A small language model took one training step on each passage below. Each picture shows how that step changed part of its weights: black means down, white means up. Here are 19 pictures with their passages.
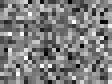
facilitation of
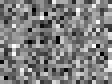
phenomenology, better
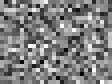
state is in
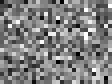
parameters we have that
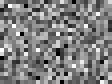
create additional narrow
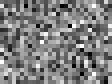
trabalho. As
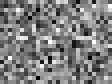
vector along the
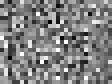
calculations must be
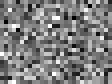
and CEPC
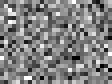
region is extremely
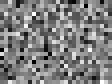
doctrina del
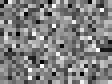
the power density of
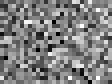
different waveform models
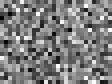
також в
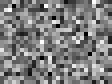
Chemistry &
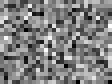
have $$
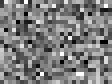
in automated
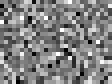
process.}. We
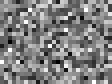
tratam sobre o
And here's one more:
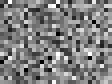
the process: one
